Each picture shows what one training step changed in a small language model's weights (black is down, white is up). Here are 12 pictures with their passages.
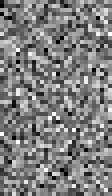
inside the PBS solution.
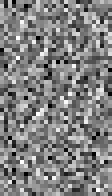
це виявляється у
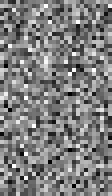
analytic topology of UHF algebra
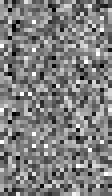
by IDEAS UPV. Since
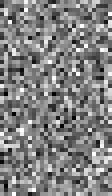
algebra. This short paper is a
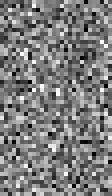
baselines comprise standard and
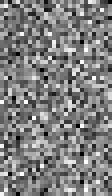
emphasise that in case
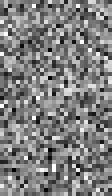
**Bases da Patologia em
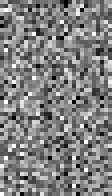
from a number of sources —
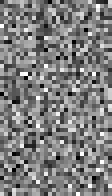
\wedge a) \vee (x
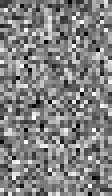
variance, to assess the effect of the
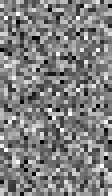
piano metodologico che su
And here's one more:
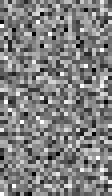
o jogador utiliza para
